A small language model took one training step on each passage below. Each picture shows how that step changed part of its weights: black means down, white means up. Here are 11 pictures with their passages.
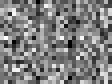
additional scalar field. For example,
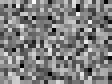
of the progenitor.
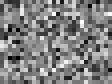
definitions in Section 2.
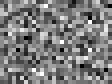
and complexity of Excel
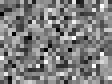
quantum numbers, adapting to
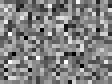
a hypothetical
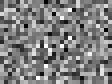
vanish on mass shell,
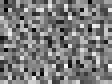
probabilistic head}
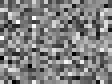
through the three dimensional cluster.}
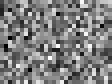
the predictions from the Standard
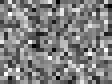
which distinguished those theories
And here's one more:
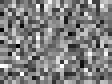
is both larger (to provide more
